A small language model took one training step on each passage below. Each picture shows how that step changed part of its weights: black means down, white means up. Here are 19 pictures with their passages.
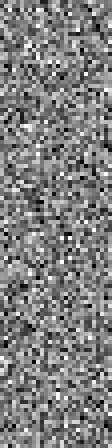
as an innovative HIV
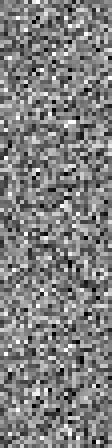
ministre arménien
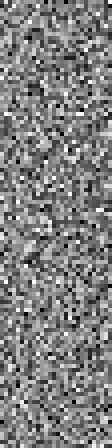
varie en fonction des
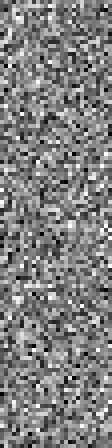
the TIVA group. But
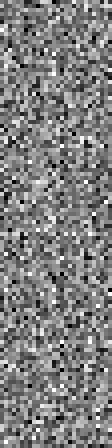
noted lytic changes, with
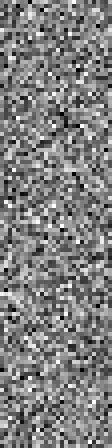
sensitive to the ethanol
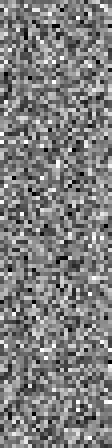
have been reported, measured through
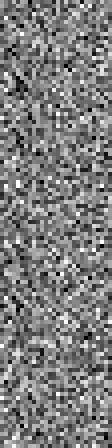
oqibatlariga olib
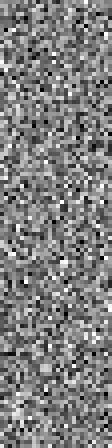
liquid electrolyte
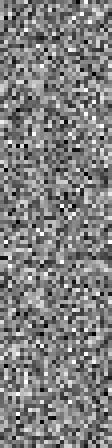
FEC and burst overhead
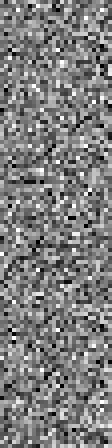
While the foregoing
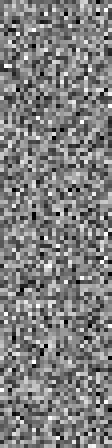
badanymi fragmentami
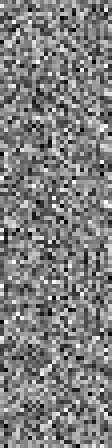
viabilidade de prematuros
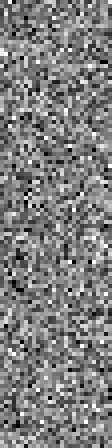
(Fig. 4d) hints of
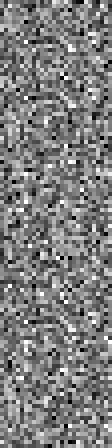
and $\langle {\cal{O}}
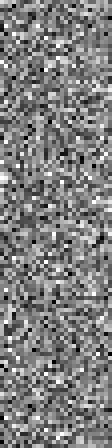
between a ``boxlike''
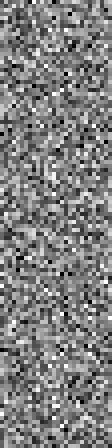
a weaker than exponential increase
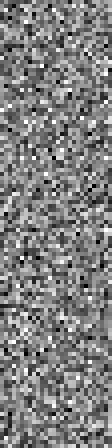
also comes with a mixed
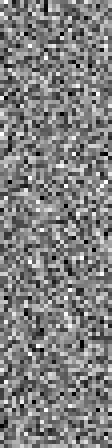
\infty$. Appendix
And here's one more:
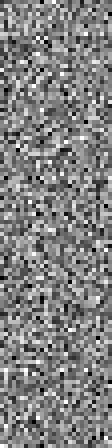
stage of progress requires a
